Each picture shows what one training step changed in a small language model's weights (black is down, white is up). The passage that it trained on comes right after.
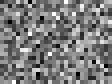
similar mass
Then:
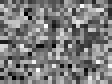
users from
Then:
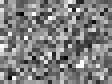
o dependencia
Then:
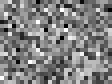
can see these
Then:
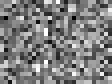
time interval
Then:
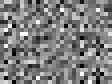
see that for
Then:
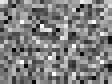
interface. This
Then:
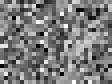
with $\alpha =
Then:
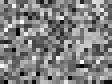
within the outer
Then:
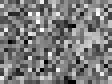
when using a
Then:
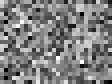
the organization.
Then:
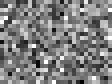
a set of
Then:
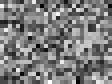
we get the
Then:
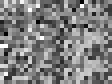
aplicada 10
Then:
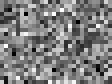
that TTP
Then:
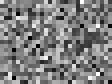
high intensity
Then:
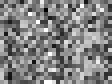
other hand,
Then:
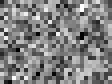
Of the
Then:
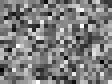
la forma de
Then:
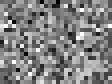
They were
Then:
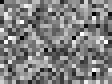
along with the
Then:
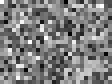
and content.
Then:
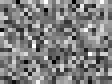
веру в
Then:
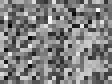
the elastic
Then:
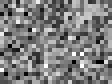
and the dynamics
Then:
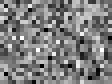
the local frame
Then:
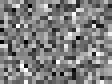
scores of
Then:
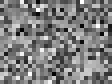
inability to
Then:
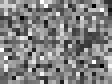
possible by the
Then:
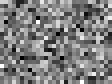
some cases,
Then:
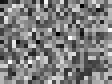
definition of
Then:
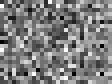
size of the
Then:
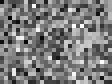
and selection of
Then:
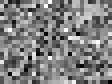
through the measurement
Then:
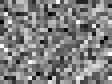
it is defined as
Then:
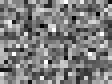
plotted in
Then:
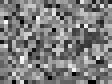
of life
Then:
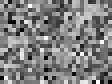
was used to
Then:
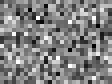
- Inner
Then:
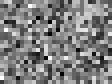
it is an
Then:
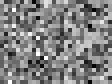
It should be
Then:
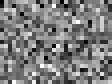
of each muon
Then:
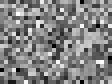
in support of
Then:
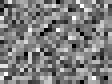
a strategic
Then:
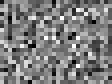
risk of
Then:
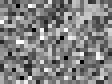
can generate
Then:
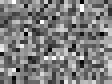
question is
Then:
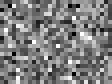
paragraph 3
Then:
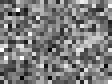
is indicated when
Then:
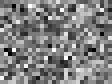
termopar y
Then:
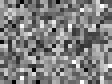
of our method to
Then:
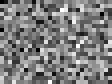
standing spin
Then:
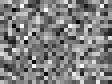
da Lei
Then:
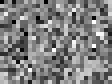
again in the
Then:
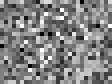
shown in Figure
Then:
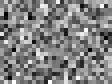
loading periods
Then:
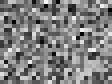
the interface and
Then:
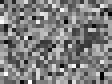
impact on the
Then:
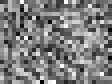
effect sizes
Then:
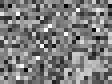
and nuclear
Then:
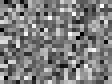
During the
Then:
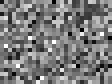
of capacity
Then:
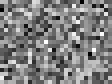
moments of
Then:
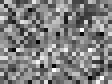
the publication
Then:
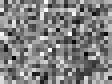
paper %%
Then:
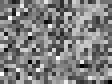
the complex
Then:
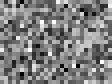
data to active
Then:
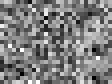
\noi In
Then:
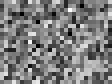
makes it
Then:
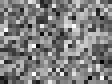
whereas the
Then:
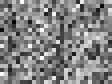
as infall
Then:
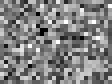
the preservation
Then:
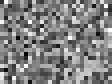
table also
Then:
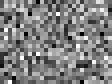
declared in
